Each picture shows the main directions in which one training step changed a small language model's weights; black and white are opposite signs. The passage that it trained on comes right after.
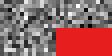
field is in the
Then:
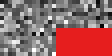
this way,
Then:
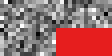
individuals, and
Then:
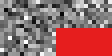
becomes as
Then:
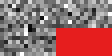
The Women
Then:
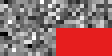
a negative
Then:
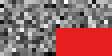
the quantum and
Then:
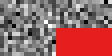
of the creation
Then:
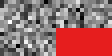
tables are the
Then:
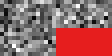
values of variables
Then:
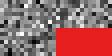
damage that
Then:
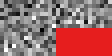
Journal of
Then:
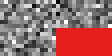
there can be no
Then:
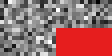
only hard
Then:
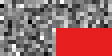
that black
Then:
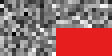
the correct
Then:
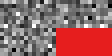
in chargino
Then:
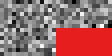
jagung yang
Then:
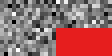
The comparison
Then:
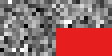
Document information
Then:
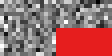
three dimensions
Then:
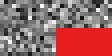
appear once
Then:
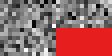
This is a
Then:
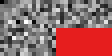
coded as
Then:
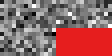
the posterior
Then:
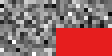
the reduction in
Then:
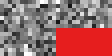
improve the
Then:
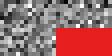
cuales de
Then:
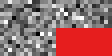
la muestra
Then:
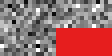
The book by
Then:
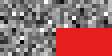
those that were
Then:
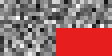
level of lime
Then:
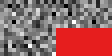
The risk of
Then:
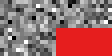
to predict both
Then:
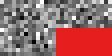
were recorded
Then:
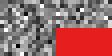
traps were
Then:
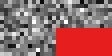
from experiments
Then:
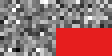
over four
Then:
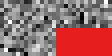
easy to
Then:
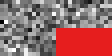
and the activation
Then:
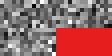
and water
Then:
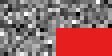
be put,
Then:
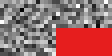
el III
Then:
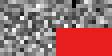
with Pope
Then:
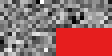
is proposed.
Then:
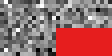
shore to
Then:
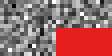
can be as high
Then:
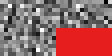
of zero
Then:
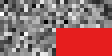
peak position
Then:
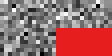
well as for
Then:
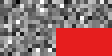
refer to
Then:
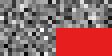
of its ability
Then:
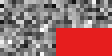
the model,
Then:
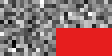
one of the
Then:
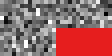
$N$ is
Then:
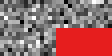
significant projects
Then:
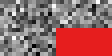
rotation of
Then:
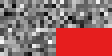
for various
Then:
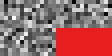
bulk or
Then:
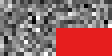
aspects of
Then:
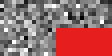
the motion is
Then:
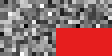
and provides a
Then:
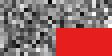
of a test
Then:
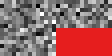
represents the
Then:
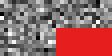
sunt deci
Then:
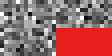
formalism the
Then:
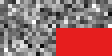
ends of
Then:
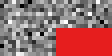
derivation on
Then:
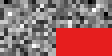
grades of
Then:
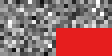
in particolare
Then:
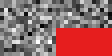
as hay,
